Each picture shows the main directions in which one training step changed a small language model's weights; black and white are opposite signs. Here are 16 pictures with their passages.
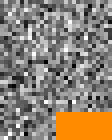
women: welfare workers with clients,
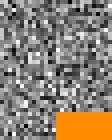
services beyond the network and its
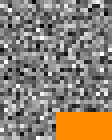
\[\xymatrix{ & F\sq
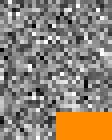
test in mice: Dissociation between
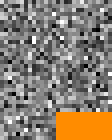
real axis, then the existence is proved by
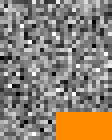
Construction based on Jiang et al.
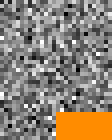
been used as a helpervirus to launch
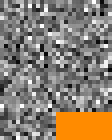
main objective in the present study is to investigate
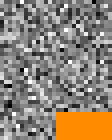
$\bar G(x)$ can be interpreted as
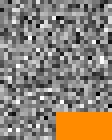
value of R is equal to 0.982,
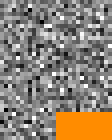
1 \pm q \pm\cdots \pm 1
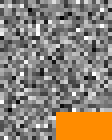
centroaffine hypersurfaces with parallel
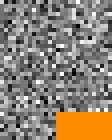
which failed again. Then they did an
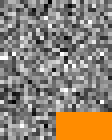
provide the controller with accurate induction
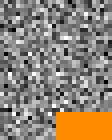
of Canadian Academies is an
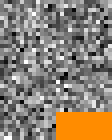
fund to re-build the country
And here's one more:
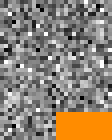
winding. The frequency ranges from
